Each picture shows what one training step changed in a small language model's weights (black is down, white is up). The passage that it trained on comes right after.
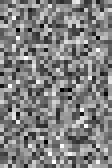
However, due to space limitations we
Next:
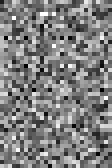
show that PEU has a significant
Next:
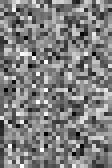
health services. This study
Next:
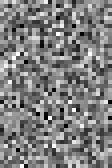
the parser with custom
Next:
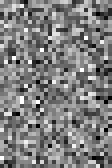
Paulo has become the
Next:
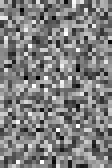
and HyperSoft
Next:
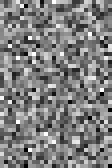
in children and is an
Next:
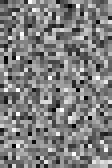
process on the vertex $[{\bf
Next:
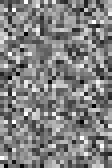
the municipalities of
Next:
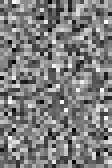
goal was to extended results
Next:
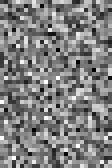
probit results of the influence
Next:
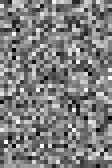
support disjoint from
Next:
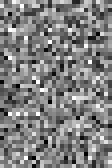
potential for many new applications including
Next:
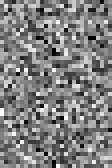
Maclaurin expansion
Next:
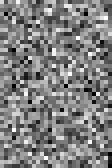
due to abdominal
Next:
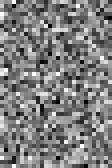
body of literature
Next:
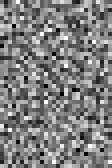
on the boundary, we have
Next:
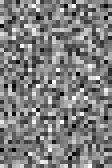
fully understand the
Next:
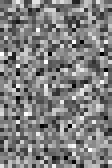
results towards it, and
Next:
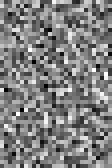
recommended to
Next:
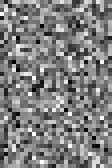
each $\epsilon>0$. In
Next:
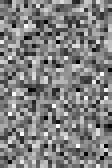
central degree of an
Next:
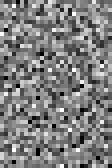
excludes the case of the associated
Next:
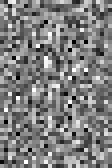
the proof above will allow to compute
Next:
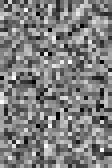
goal of this section is to show
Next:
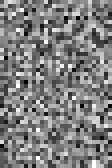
to infer on the consequences
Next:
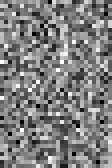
there is positive expectation between the
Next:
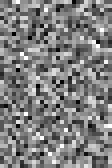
spectrum, we can
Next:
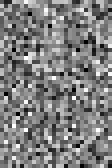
enumerate all of the
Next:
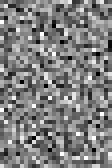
$c>0$ such that:
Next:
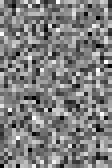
ant colony system each
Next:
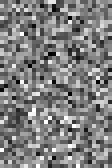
sum of their convex hulls
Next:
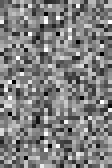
on the quaternionic
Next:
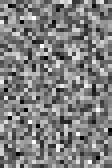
$c$ and the estimation
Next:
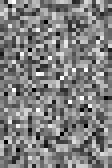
the observation model involves
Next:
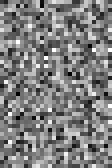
in women. Similar
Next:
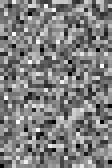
alcohols production
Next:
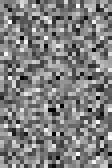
Ministers Cover
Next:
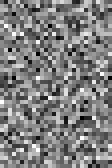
output voltage of the
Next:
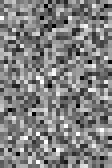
newly cleaned. St
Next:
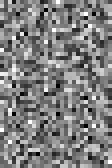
past when the symptom was
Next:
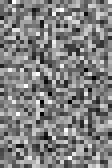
technology used, gasification
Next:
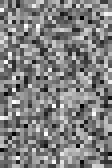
the main part of the sets defined
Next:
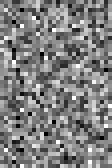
how to write down
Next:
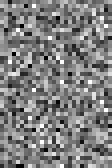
on Nonlinear Time
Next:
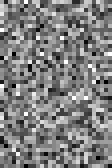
a research and innovation
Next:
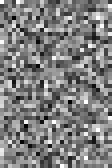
time to port from DBS
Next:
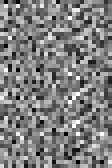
assume that for each of the functions
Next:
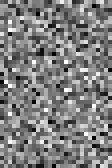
$\mathcal{V}$. If the
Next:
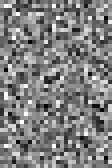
overnight. The solution was then
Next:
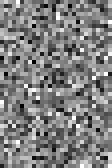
[gets a feed of new
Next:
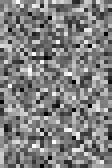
as a process whereby
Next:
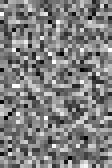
insulated and thermal
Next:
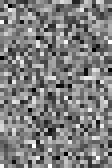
$L^1$-space associated with
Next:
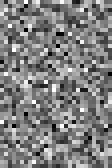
the Level-$\ell$
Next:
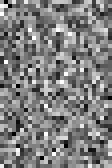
a vertex $v_i$
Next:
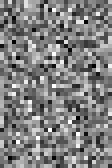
log-smooth over
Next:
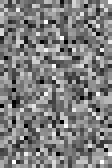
assignment given certain conditions
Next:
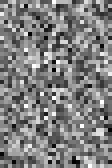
it is irreducible
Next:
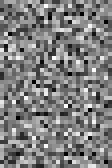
$b_n$ belonging
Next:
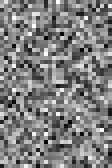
circular economy
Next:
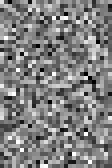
tungro resistance.
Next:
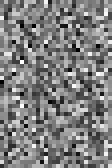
EOSC portal
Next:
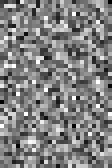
the conductor and a
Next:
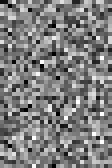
algebra with generators $v$, where
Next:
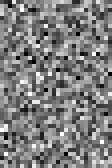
complex of curves of $F$.
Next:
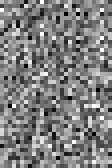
\tilde H_k(t),
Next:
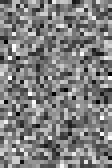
reorder the added,
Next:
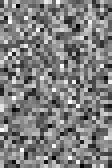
for tapes of angle
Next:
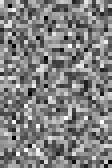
The data revealed a
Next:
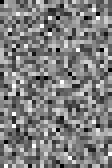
lump. Her
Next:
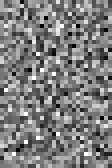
In particular, Eco has shown that
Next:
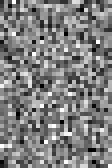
spreading speed
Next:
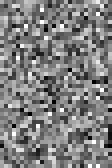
admits a joined
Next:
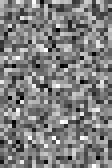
and collaboration among students
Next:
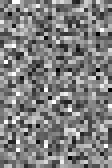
available and the
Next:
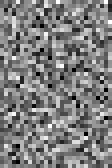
reported potentially serious
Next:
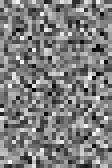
data $\rho_0$ is a
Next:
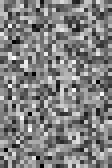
of the conventional current
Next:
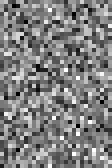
Experimental cell
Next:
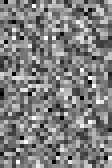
cell growth,
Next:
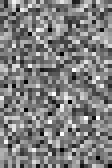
error measured in the
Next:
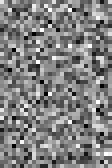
state's max norm,
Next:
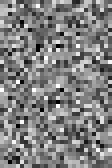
other human causes. The
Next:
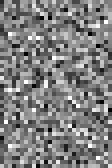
neither in advertising
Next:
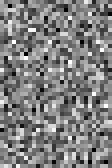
The steps of this model are
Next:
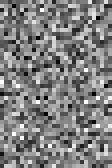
methodology. Patients who
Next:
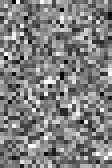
Plantain cv.
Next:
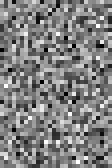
using cryo-EM to
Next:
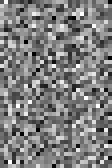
satisfy \begin{equation}
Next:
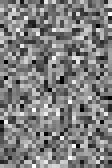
in the solar system. The
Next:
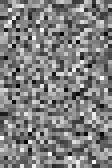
Assume that it holds for
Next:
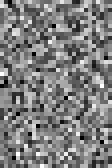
components of $D_i$
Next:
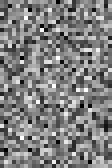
Proposition 5.2 holds
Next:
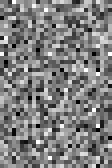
sequences to remove the high
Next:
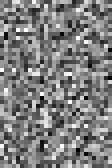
data, were transferred to
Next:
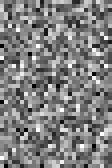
of partial permutations of
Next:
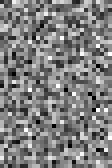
develop innovation is based on
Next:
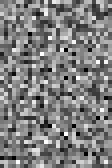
to the boundary in parameter space,
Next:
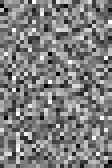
fields in the DOI
